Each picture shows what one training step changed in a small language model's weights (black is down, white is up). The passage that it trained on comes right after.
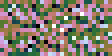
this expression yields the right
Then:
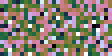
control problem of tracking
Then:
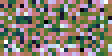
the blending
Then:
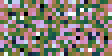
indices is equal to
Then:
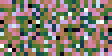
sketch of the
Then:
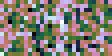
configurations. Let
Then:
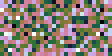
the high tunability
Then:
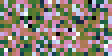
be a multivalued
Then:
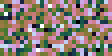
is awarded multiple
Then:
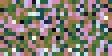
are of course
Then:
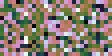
quantum state that has a
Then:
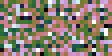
a CM-field
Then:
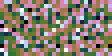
construct a two-dimensional
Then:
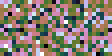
function-kernel which
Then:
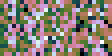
only, and include
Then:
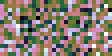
future theoretical studies
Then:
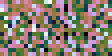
analyzer used in
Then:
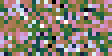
Let us begin with the
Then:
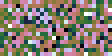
number of solutions are
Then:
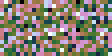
white noise with
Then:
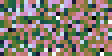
$x$ of the
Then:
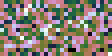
that the equation of state
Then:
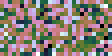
is deduced with
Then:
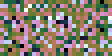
any such cover that
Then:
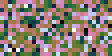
entire sampling
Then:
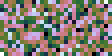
and Suricata
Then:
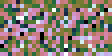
solution to this problem is
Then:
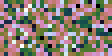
that the theorem is not
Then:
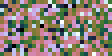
width from BeEST
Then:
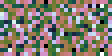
coincides with the
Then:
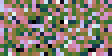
presque complexe
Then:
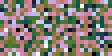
and dense matrix of
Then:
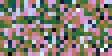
$H$ on
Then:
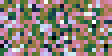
sample to 4 K.
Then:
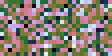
for each $i
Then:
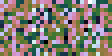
variable $y$:
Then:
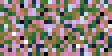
is observed on a
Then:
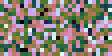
is given by,
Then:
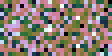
to account for the distance
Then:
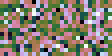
set, we employ the
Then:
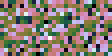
the opposite direction
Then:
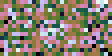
ensuring data
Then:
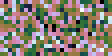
performance drop between
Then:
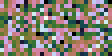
expectations for quantum
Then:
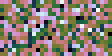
section, a sufficient condition
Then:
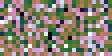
considered in this paper
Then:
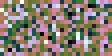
undermine system's
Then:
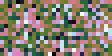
summing data over
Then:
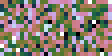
in the mass range
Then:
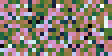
above theorem says that
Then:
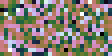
we discuss the validation
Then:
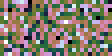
further references).
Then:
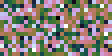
$\pm 1$ with
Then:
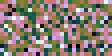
theory, numerous
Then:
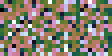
of Hawking
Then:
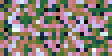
と l
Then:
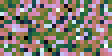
by replacing
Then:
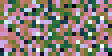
drift rates
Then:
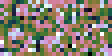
respectively. Note that
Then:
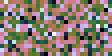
lemmas imply the
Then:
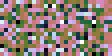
samples, a
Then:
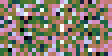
its right-hand side
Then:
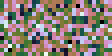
the spectral radii.
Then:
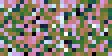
forces. The system
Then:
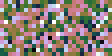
whole sequence may be
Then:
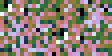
In contrast,
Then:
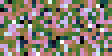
of webs.
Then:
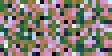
as pointed
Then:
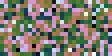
direction). The boundary of
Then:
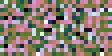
expected, the most
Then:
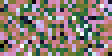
notions needed to
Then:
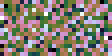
region (white
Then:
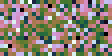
with metastable
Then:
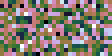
the energy is almost independent
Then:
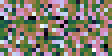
S$ and any configuration
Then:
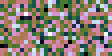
a nominally
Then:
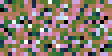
of an outage
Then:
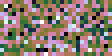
(b) and the
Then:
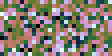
of such signals.
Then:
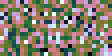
note that the variance
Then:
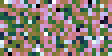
have occurred, and
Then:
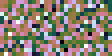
However, in addition to
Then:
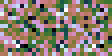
The proof is similar to
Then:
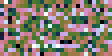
the vortex
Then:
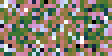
exists a bounded domain
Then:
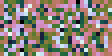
that is, vertices which
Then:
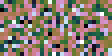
of a compact manifold
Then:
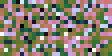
by Lorentz
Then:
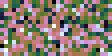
consisting of the stable
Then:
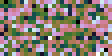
\spec k
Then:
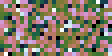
composition of a left
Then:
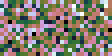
as a function of the
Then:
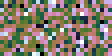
the actual
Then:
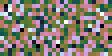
Contrary to what
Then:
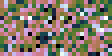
living on the
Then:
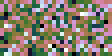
graph structure; clustering
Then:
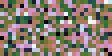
the delay in the
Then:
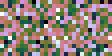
the feedforward
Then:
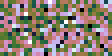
a lower level to an
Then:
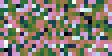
they come from the
